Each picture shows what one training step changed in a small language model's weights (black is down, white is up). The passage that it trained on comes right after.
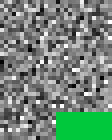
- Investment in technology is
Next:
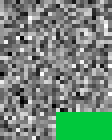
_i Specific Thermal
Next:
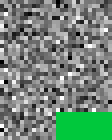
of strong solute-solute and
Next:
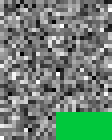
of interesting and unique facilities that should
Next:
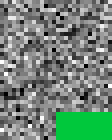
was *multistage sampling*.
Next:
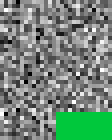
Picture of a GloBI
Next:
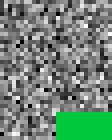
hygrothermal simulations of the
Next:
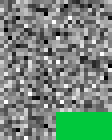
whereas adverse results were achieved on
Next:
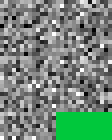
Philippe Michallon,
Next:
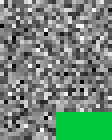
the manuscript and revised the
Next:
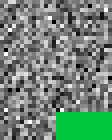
offer a special opportunity for you
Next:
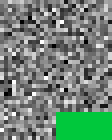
water being employed as a tool of strategic
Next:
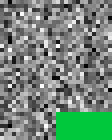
a decrease in the normal operating mode
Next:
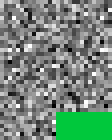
teaching experience and F4 ($r =
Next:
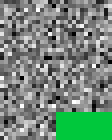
vACcines Priority list of
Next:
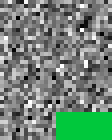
examinations were performed by the same person in
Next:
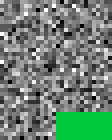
time started with a big bang,
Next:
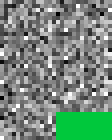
in protection being located in areas of lowest
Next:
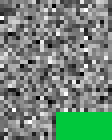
fresh perspectives and new
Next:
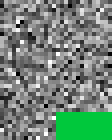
the weather emergency use case, among other
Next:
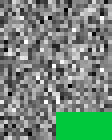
have irreversible negative
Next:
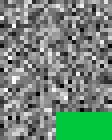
religious practice at the time since
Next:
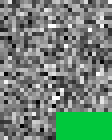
8 My innovative way of thinking
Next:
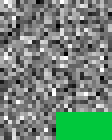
system. The operator’s name was
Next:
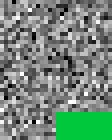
costs, and rates of return to
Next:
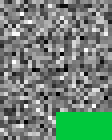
delays for supply chain transportation
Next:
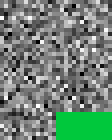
datasets, as possible. Unlike
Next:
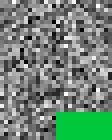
of children to different chemical substances.
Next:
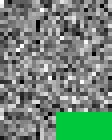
trial where the national check variety
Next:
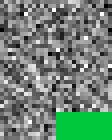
Related Interdisciplinary
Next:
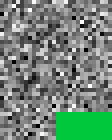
stains cover between 25–40% of
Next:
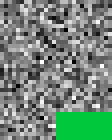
the identified need for PRUK, then
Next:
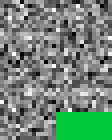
and manage the system with ease and
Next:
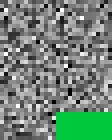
governments have lower revenues from this
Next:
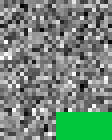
to as CD8⁺ Antiviral
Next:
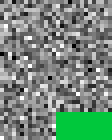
fields induced by hairpins in
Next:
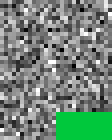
the global budget for climate change
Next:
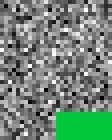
1) and then sonicated for
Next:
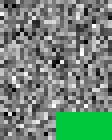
of vital importance in the diet,
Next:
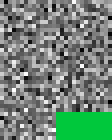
by the families of overseas
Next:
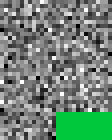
standardisation blank (without
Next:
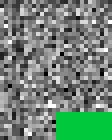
information on the thermal stability of the
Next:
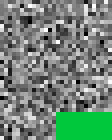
concatenates Y^N and Z^1
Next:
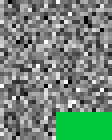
- Dissemination, Communication, and
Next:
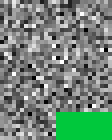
economic indicators as well as macro
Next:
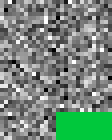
vanadate (unsupported)
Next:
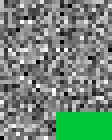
in Türkiye.
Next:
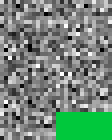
refers to the increase in the production of goods
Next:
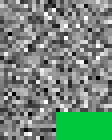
Power Check model refers to the power
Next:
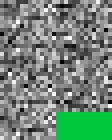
in this paper are well effective and high performance for
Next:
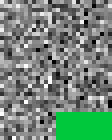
hydrocarbon (1). The
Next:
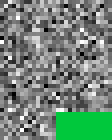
call attention to environmental factors in these complex
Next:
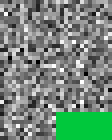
message elements influence the
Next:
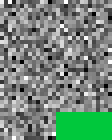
reported to range from 30% to 49%
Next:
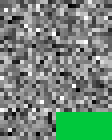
Mental Retardation Include
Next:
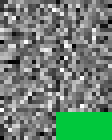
is hardly going to maximize
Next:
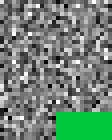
the importation of cheap hardware from
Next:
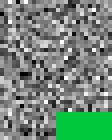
impact biodiversity as a role. The studied
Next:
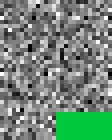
come from different sources and in different
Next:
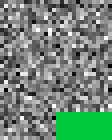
characteristics of ensemble learning methods over
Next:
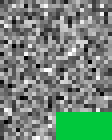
against gastric ulceration
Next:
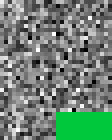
ambitious goal under its Green
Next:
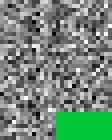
around the following five dimensions: -
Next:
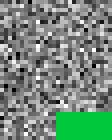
PR practitioners in AKSU
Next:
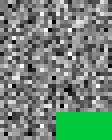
scientific simulations and to move toward a
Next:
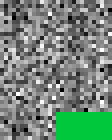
the project; C.F.T.,
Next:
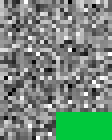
legs; pretarsi with two
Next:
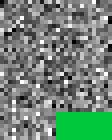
by chemical and radiochemical
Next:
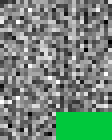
86.0%, respectively, according to data
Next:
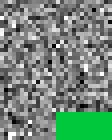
informally collect materials and sell to
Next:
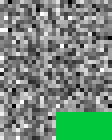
of rituals: - No -
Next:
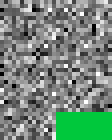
CF= Crude fiber
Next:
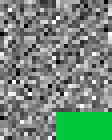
The model's value for Durbin
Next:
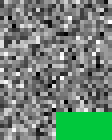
model is appropriately initialized for the
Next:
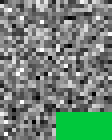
the turbine blades, is
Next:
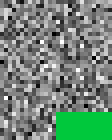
common for all significant. This table shows that there
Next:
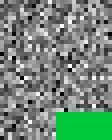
way to increase the sensitiveness and the interest
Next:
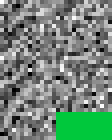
detect and measure the item's weight,
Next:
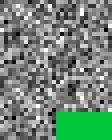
and the recorded data were measured by
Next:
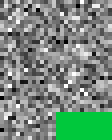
we get inventory level at time
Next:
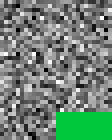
Trust is the basis for a successful
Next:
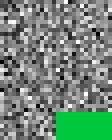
the spectrum by using the analytical
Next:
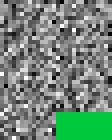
in the course of conditioning to a
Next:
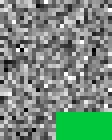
intra-cell) influence
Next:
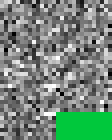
greater than 0.1 percent within the
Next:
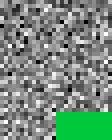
there is a negative relationship between FL and
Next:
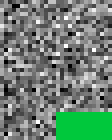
emergent issues and challenges in this
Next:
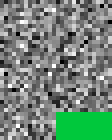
present something easily and maintain
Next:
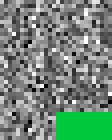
sensors [Veena Gopalan,
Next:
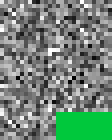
เ - d) Middle
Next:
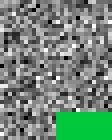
and antimicrobial activity of Mannich
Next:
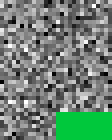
conceived. All these mathematical
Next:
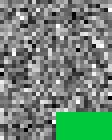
This needs our immediate attention.
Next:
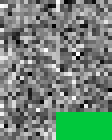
and families. The Impact of
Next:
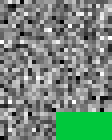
undergo more significant aging-related
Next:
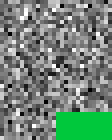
sense of self was associated with greater
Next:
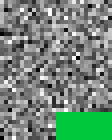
merged (see Table 4), using
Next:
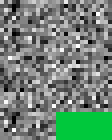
clearly indicates that the rate of
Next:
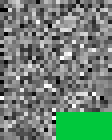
of the deformation amplitude was
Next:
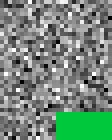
x silv-meso,
